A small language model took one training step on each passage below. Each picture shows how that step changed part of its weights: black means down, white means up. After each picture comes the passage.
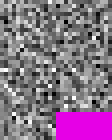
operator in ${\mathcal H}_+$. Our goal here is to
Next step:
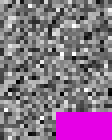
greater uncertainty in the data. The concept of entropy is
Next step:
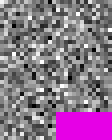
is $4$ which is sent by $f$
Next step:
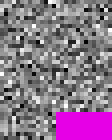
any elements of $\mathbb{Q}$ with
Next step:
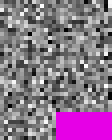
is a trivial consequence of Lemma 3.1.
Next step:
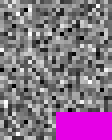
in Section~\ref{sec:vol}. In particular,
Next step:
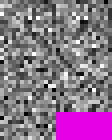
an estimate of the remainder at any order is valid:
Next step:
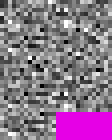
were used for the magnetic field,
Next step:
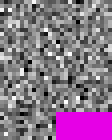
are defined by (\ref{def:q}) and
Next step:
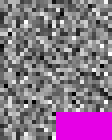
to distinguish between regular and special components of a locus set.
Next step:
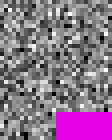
up to a specified degree. We describe the calculation in
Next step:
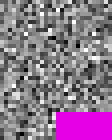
degree in his graph. Here is his strategy $S'$.
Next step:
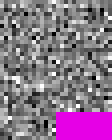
the uniqueness of the optimal trajectory steering $x$
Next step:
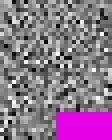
follows from the proof of Assertion 2 that
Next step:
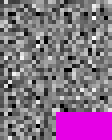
\ldots, p - 1$ holds $$ \gcd
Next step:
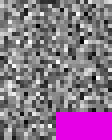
$\alpha$ by replacing by zeros two coordinates which were
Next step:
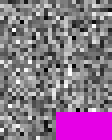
Further historical context follows later in this article.}
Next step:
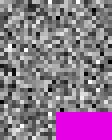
it stays of Hodge type $(1,1)$. It
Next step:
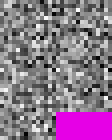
within the small frequency range according to the
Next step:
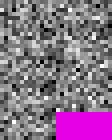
consider the case when the number of components is greater than
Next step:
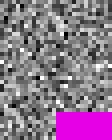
Let $\rho$ and $\sigma$ be (not necessarily
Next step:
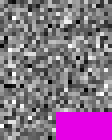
when it deals with image data, can by extension be
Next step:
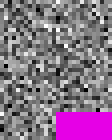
torsion in relating affine, \SODE\ and
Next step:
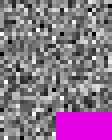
the former. Since $a - b \in
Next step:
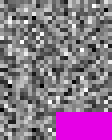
is possible to consider in a completely similar way systems of nonlinear
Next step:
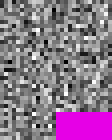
now determine recursive formulae for the variables introduced for the
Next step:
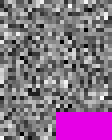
spectral data $\{ \widetilde{\lambda}_k,
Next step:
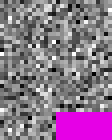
priori estimate of the form (\ref{ur13}) for
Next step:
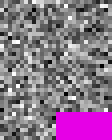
$v^2 = 0$. Namely, if we had
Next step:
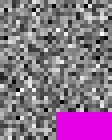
the space of harmonic functions, we can see that the functions
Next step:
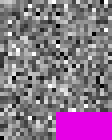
work through the book you'll have a good time learning
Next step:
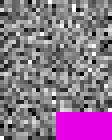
a smallest closed pseudo-subscheme of $\cX$
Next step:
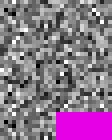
and for all even integer $\kappa\geq2$, the
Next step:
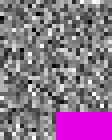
graph and $g,f: V(G)\rightarrow
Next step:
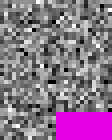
un sous-groupe de $G$. Soit
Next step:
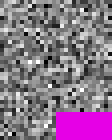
values $\lambda_{\rm min} = 0$ and
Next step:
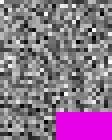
theorem, which implies the statement of the lemma.
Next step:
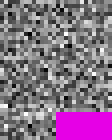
j, k$ with $j, k \geq
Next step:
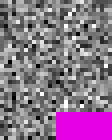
curve of degree $d>2r$ in
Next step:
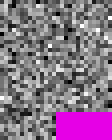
Y}, } \] where $\phi\colon {\mathcal
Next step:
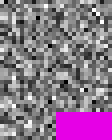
and Stochastic Models of Measles.
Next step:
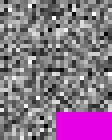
polarity graphs are used to solve a problem of
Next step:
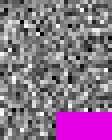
on $M$ by $(g,h)\cdot
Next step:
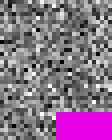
x\in \bQ_p,
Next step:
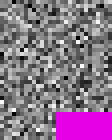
possible: {\bf (i)} with probability $q$
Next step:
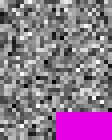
which is positive at 0 and 1; its derivative is
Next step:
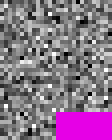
equivalent to the equation \begin{equation}
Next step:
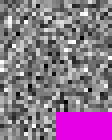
of solutions to $(*)$. \item Rules
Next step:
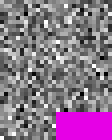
graph in countably many ways and define the algebras
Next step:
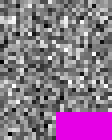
of these to algorithmic ones may well be one of the
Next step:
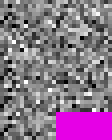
geometries without or with boundary, i.e., \[
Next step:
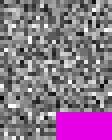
\alpha_L)$ be a Hom-algebra and
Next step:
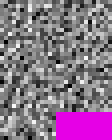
\label{sec:05} Let us denote by
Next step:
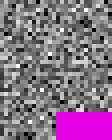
\end{eqnarray} Similarly, we can prove that
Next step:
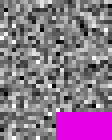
linear space $V$ over a finite field, the number
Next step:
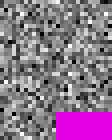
$\Delta u$ and $u$ limited (via
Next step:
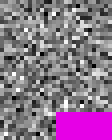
curve of genus $13$ can be embedded in
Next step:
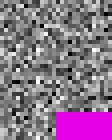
3 & \longrightarrow 0 & \hspace{7mm}
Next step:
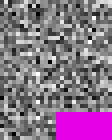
S_a(\cN, \cH) \lesssim
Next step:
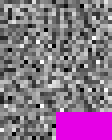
\partial_{i}^{y}$ for all $i$
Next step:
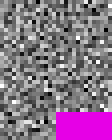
\end{theorem} As usual, we introduce the adjoint
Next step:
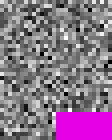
we obtain the following result. \begin{proposition}
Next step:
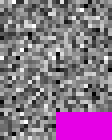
they lie in the image of a ligament,
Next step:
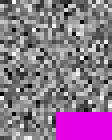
game (a totally cooperative game), if
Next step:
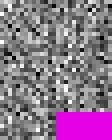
the equivalence relation which identifies all the points
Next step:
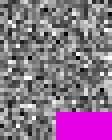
[\nabla, B] + \pi_n$, where
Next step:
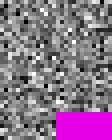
paper. Finally, the author thanks the anonymous
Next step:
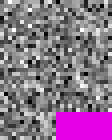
adjacent to $b$ for all $0 < a,
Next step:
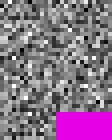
non-zero size, and the idealization as a point
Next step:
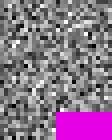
BayesCG basically output $\mu_{m}$, but in
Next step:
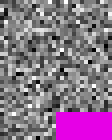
to $t=0$ and project to
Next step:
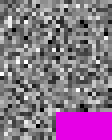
of the proof of Theorem \ref{thm:1}.
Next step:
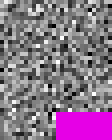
the corollary above is false. To see this, we
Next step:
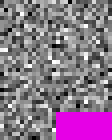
$\bR$, from which (together with the
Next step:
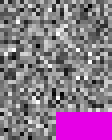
as a mnemonic for the fact that this kernel
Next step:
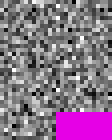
$h^n_{i,k}$ just the
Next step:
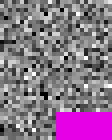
$\Psi_p$ respectively, that is not in the
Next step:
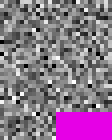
x}$ and $C \lo x$ to indicate
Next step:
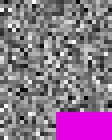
are non-zero on $\Gamma_D$. Thus,
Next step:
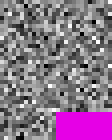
center subbundle and $\liminf$ in the place of
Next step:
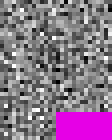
probably would not be valid in a general case. The
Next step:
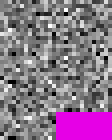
occur. \begin{figure}[htbp] \centering
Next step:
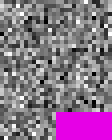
nonnegativity restriction is not redundant.
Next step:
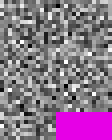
la prestation décollage à plat pour un
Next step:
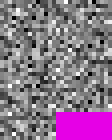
support tools like automated tumor segmentation
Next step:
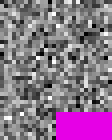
attention since it was proposed. Li et al.
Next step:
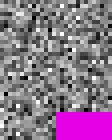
derivative has degree 2. First consider the generic case where
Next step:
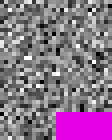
the methods presented as the Charpit's, or the
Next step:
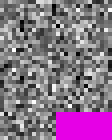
benefit from a denser sampling on the boundary. These
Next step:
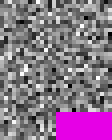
in the cyclic order. Here $h = n +
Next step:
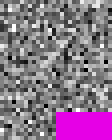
be straightforwardly solved for $U_{\K\1}$
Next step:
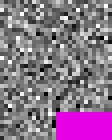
is a local orthonormal frame in $\Sigma$, we have from
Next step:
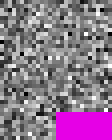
III]{ZCGreenFunction}. Once the
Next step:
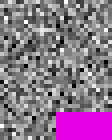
to its $p$'th power $\CL^{pm}$.
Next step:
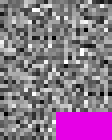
ring to use LocalRings package
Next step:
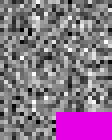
sketch.* For the Cairo tile, the
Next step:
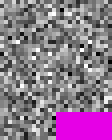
space of the exceptional Lie group $E_8$.
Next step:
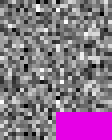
given by $u_1 = \dots =
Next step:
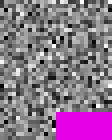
$\phi$ \item two unit spinors
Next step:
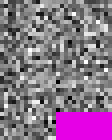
J \supseteq I^j\cap J$. We
